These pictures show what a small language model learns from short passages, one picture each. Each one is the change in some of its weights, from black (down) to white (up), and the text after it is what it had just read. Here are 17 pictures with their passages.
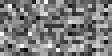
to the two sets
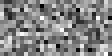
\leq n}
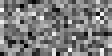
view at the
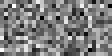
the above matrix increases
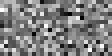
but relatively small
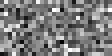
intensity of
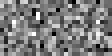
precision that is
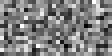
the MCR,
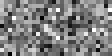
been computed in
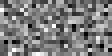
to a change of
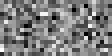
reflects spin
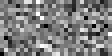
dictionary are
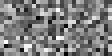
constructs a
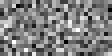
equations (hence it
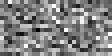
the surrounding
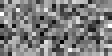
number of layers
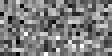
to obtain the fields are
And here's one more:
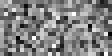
The differences between our
